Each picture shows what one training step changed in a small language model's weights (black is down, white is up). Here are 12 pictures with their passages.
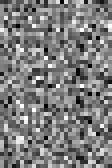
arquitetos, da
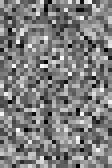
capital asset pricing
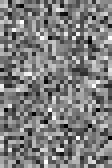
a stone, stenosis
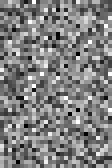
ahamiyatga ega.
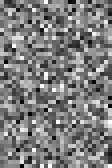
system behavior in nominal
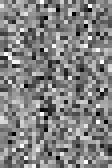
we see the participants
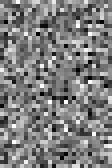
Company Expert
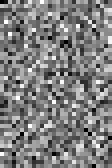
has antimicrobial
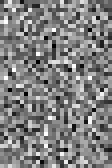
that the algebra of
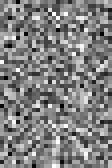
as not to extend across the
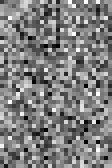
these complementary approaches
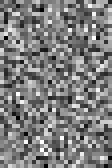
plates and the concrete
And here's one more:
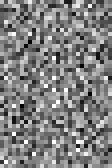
tablet blend was made
